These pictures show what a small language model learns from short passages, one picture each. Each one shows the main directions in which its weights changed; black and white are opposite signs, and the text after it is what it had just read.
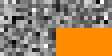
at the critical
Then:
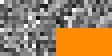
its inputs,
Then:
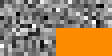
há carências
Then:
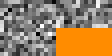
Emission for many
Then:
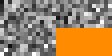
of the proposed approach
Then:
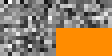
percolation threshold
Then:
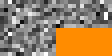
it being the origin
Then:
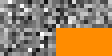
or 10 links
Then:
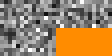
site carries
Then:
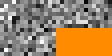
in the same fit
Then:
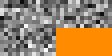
con cada momento
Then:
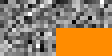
t Sig.
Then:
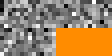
situation where the initial
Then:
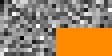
maximum value of this
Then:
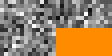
atestados das
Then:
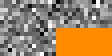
LH and
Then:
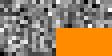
av finansielle
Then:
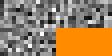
of refractive
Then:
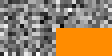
partir de son «
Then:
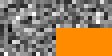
biror bir
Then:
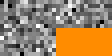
there has been great
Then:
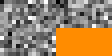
ularning tahlillari
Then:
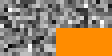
be physically
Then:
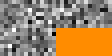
inleiding is
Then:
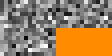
rates near the magnetic
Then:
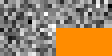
Light states
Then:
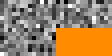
standard GPR
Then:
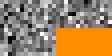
politika i
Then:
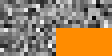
& RA and
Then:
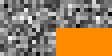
Poisoned U
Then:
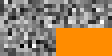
of knowledge, research
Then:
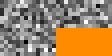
detailed broadband spectral
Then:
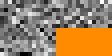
it is defined by
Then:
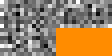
dat je het met
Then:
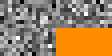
then make the image
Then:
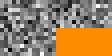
be controlled
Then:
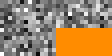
these flashes
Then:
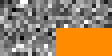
matter physics around
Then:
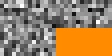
se erigen como
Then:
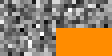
software deployments
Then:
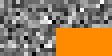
than the linear one
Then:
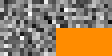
be time dependent
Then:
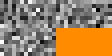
of NLTT
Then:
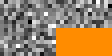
Light green
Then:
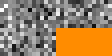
following inequality
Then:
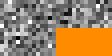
possesses its own
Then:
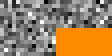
to select the
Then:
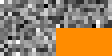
simulations with randomly
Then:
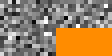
with a magnetic field
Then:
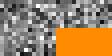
All of these
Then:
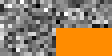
con los de un
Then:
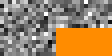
are generated from multiple
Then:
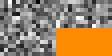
while on the right
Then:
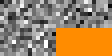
Some studies
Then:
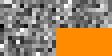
transport) has been
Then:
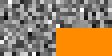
hence, it makes
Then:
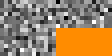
modes which are not
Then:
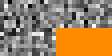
as demais
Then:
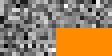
direct flow,
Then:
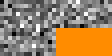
integrating recently
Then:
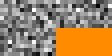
Sun and
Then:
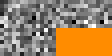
particularly if an AGN
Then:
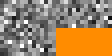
the data samples from
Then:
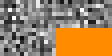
fra le
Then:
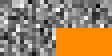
our understanding in the
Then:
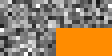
Per Marten
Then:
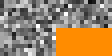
sensitivity to the parameters
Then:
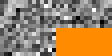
a new peak
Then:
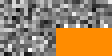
that found for
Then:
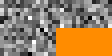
term introduced by
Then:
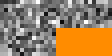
al activarse se
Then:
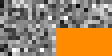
entire feature vector
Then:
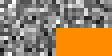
have been introduced in
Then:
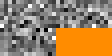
steeply and
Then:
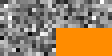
mg) in
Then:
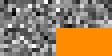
$B \rightarrow
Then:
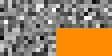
of Cardiology
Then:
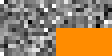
{\red The
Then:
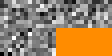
баҳор ва
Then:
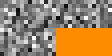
the $\Lambda$
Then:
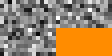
and cannot be
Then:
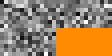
работу. На
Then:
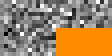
the variance of
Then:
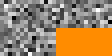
shown in the
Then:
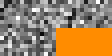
the guide in
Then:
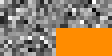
its performance still significantly
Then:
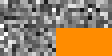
comments in the
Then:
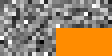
the values in the
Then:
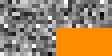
beam has excess
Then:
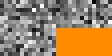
technology depends on
